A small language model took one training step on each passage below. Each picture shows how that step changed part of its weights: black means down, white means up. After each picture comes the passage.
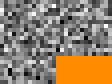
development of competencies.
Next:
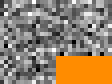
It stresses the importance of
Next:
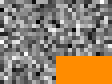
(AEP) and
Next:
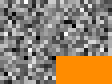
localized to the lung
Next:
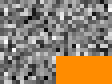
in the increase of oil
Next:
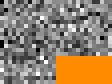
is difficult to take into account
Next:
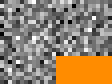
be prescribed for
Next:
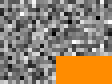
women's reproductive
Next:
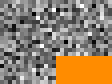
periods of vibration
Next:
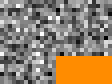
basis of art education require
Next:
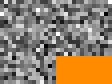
at any time, takes
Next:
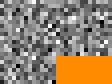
be stored and shared
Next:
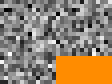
left affected individuals with a
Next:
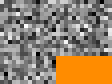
and course of the development of
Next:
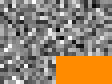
PhD student History
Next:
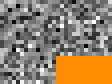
muscle activity
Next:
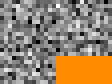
of their children, is one
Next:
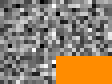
privacy: AI use in
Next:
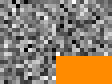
the objective of pushing
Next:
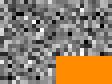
has maximum particle size of
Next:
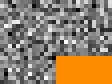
comparing to the human
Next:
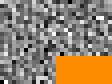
the breeding pair
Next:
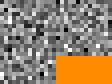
structure and hierarchy
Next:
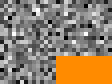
online profiles and
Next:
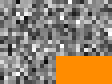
also had significant relationship among the
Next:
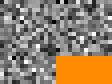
Area, it is
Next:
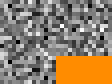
to search for interesting and
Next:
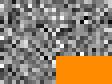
the abstract object and features
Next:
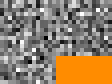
learners' background knowledge,
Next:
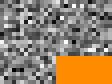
the data collection and analysis.
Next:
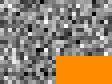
often bounce due to
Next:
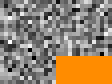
an aggregate
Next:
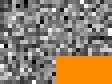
didactic situation can
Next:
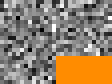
As such, this paper aims
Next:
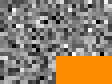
Nitinol wires
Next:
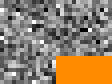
practices in flexible management
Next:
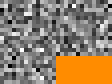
actors from business, public
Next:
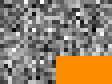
2. Distribution of
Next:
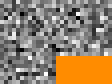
3: Patient's
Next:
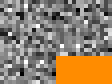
almost the same surface area
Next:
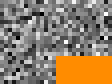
is proportional to the
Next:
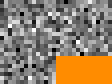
function and departure from
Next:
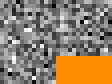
the writer uses a
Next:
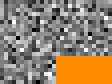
risk perceptions and mental models
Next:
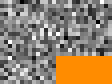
elective lower abdominal
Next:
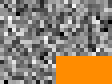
By re-mixing
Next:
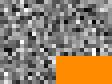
is done with the help
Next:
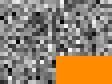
Step 2.
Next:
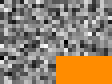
resolution. A more
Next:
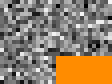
to provide a constant supply of
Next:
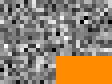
the products and save the
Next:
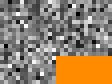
and Choram are the
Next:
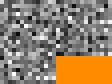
and services in the economy will
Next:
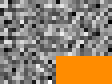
security, and promoting
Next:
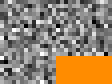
UAE and United States
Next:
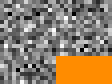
the research arm of the
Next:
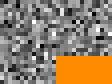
creative thinking approach must
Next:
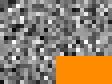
a cross-cutting
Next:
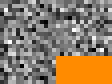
applicable, really
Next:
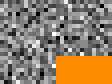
allow impurity scattering
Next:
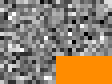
and ethical approval was
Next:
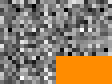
[18]. Teachers
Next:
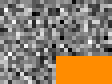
used all types of transition
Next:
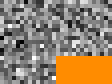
particular, the IPCC
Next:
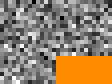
defy the freeness
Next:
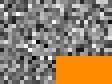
systems boosts efficiency,
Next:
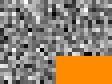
transferred into glass
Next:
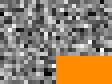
panel of drugs in
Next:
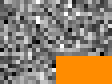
of the New Negro
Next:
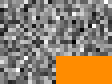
pointing outward, as
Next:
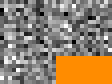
result, economic inequality in
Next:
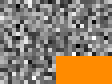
that there is a significant and
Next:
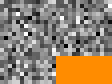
and allows the acquisition
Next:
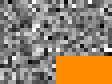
Although, not accepted
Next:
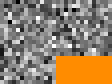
length 0.45 cm.
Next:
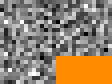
Variations in areal
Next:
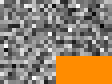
or unintended data,
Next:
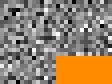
can be caused by
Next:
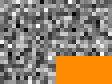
catalyst, which has
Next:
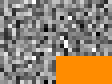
discussed below. Metal
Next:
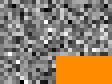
this technology and come up
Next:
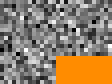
(b) Measured
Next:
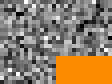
150 minutes of
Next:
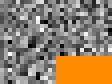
Taa in the
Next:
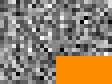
the cement production
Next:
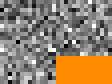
accepted universally
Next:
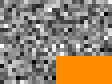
at the moment?
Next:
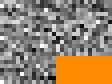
ground showed spontaneous
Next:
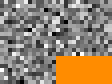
organizational culture and identifying
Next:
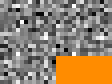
from the rest of the
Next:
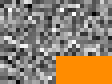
are collected / processed.
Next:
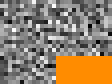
part, has been previously
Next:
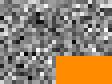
as anolyte and
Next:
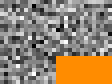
where the doped layer
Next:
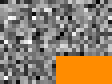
dirty ice
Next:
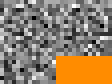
several predictor variables as well
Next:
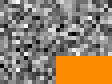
and prevent the dose
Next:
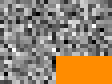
of the group of all
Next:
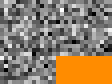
of student jobs In this
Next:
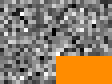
3: Example of
